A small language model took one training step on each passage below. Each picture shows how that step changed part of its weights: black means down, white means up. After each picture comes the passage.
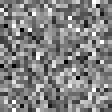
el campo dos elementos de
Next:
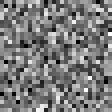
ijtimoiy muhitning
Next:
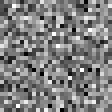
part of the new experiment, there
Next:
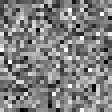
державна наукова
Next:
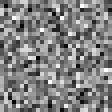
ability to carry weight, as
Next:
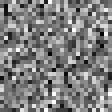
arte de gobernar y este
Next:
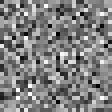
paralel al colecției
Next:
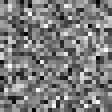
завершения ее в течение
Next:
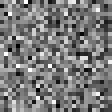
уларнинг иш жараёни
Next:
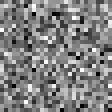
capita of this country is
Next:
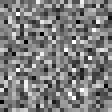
and were placed in craters and
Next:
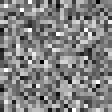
Handlungsfelder –
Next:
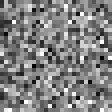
taking steps to reform public
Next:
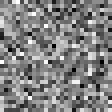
Preparation of mobile
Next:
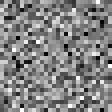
Enseignant chercheur
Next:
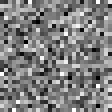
включая электронный
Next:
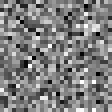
G.L. Ragatz,
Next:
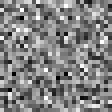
regras e pequenos
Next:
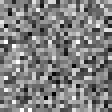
this work is original and
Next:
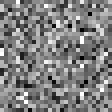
than any that he had come across
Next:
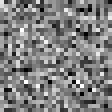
afflicted by waves of
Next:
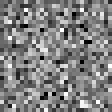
150 % и более при
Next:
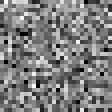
на французском
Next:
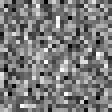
I and II, describing
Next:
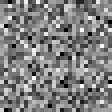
provide the user with additional
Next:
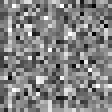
e autuar empresas por
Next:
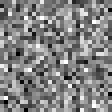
Pahari Gajar) collected
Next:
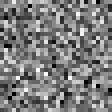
de uitvoering van de
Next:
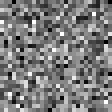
de soins (claire et facile
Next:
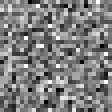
Том 2, Выпуск
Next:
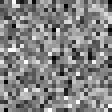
concentration. Therefore, the
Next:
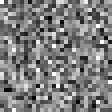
сифатини жаҳон
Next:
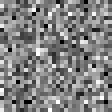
e decisões, estando intimamente
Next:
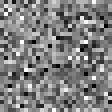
Rouseff egyik
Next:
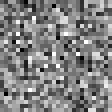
Bilge Kültür
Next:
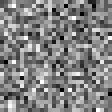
do “criar individual”.
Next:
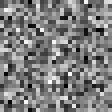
angular velocity of generator
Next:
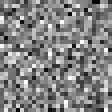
und Unterarten. Books
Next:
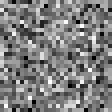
of DoS attacks.
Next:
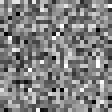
мета консервативного
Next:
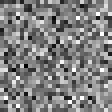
this article will be made
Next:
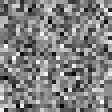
that: according to the point that
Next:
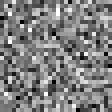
Subsequently, 50
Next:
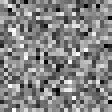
ROSiE policy document
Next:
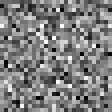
are necessary to identify the
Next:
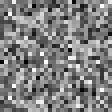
the Sample Survey
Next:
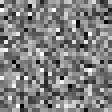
military applications.
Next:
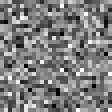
Axis System Nomenclature
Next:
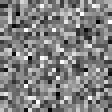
journal or on a preprint
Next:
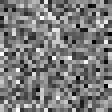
between library and users:
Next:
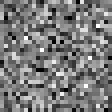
Xiva xonligi to'la
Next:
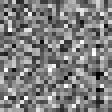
социальная адаптация
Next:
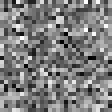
in velerlei opzicht
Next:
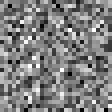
are a number of SC human
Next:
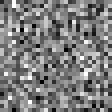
Earth by $C_E = 2
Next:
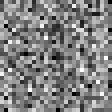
the material evaluated. The average
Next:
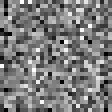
важливо жінкам
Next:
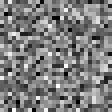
bem-estar físico
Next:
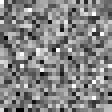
proteins in saliva from
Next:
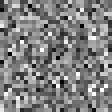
market under Normal distribution,
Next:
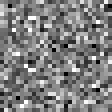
2 of the Electoral Code,
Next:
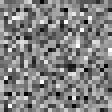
the nasomaxillary
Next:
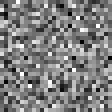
Another widely spread
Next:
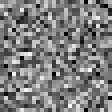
patrones de crianza
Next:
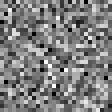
reading their modules."
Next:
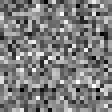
Global Warming,
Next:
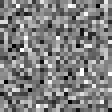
texts I read or hear,
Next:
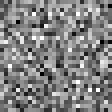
chileno de la **Fundación
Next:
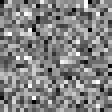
Berdasarkan tabel di
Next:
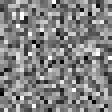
imaging needed Supplemental
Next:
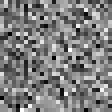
de necessidades sexuais no
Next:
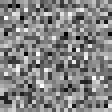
da ductilidade devido à
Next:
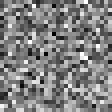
catolicismo romano e
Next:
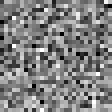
akceptovalo –
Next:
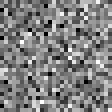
de confianza para las estimaciones
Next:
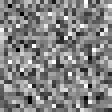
vivenciar tais perdas
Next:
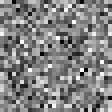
alterações no nicho de
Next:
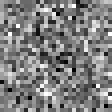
selection of appropriate
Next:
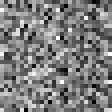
that states may decide to pursue
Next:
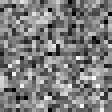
tajribalar asosida
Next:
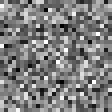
телесный цвет, в
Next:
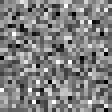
*superbe* with the core
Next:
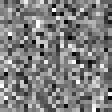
han incidido en una clara
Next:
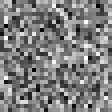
republic the task of
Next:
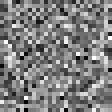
BEP de alinhar-se
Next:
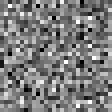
Baghpat Hapur
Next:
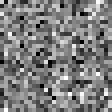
всю глубину
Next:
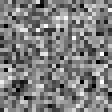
росту Вид, форма
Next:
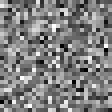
не специализирующихся
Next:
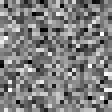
Teori Maqashid
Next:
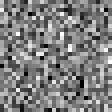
faktlarni tahlil
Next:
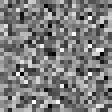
tashkil etmaslik,
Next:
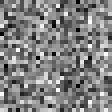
60 min) used to locate
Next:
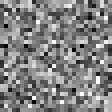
iniciativas fracasan por
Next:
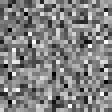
patria, dove parlo una
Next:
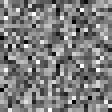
primaria e probabilmente
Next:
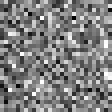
Figure S1c) and performed
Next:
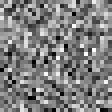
p. 123) Given the
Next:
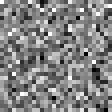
vositalar bilan qora
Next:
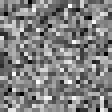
în detaliu, dar
